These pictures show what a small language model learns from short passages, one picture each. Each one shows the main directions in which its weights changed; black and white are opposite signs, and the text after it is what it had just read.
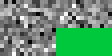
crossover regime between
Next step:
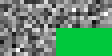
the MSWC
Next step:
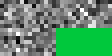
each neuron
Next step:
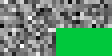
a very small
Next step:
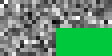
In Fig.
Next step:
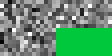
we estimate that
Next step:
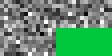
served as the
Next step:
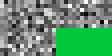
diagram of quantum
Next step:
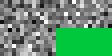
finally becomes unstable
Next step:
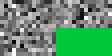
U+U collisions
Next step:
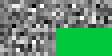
been reported so far
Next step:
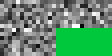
be degraded
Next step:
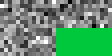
site, the average
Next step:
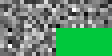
the existence of
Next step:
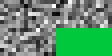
stochastic optimization framework for
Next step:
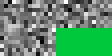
current sheet on
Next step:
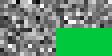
deformations of the
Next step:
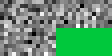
of widowed
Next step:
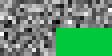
of the QE
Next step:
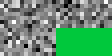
This Ansatz may
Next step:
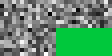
L., A computational
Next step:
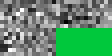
recent perspective article
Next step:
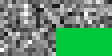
este tipo
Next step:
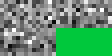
to the Hamiltonian approach
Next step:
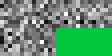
ac driving field of
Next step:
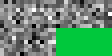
density are discussed in
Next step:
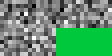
estimate the magnitude difference
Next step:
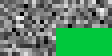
push the
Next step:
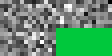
the doublet sector
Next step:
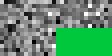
tensor, \beq
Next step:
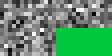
The ionized gas
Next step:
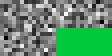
the (free)
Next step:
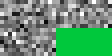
fixed $p$,
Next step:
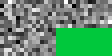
we plot in
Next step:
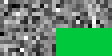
uncertainties over all
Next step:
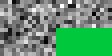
that the speed of
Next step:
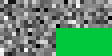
will scale like
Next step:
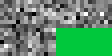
dimensions. For positive
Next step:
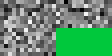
than predicted by continuum
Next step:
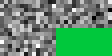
describe the interests
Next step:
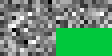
given by,
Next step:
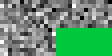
an important determinant
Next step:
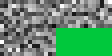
size and the bulk
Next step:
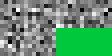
existence of an
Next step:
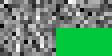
pages related to that
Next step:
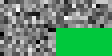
number of areas)
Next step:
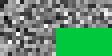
charging upon
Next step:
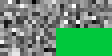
in disaster
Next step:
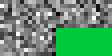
this end is:
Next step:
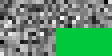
of accretion process
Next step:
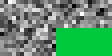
can draw the following
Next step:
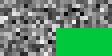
turbulent boundary
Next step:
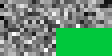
plan per their
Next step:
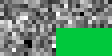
at $x
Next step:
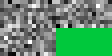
defined as above on
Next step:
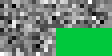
What is
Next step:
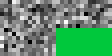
that different cluster spins
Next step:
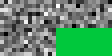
depending on the energy
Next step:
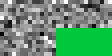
of ideas on
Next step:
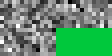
It is shown that
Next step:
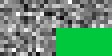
dense system with
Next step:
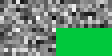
number of cars
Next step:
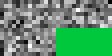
The second index measures
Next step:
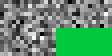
The polarized electron source
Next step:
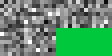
convergence error satisfies
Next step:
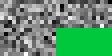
of the creation
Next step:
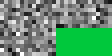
Each metallicity is
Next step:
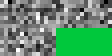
belong to the line
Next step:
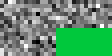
may be detected at
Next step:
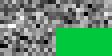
quite common.
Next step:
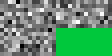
and language. In
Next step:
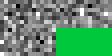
instantaneous interaction is
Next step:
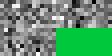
$\theta$. If
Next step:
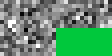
As noted by the
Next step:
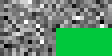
diatomics such
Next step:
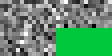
the reader on
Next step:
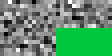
in the limit of
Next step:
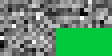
closer overview of
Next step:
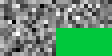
(blue box),
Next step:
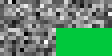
MeV are mainly
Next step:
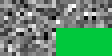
party and propose
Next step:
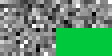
excellent match
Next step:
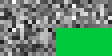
with parameter scale.
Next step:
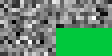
This paper is
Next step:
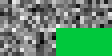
that performs an
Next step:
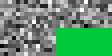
as possible before
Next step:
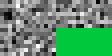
which actually occurs in
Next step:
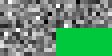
is redshift independent and
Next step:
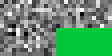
Hall conductivity is
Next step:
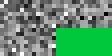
critical exponent
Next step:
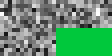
there are two independent
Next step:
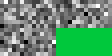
a one-dimensional
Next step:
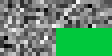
earlier work of
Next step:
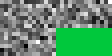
the stability condition at
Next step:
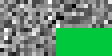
to account for a
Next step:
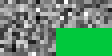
therefore do not affect
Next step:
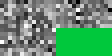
also emitted from
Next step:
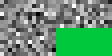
horizons if and
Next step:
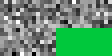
observation loss seen from
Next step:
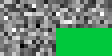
Higgs bosons. In
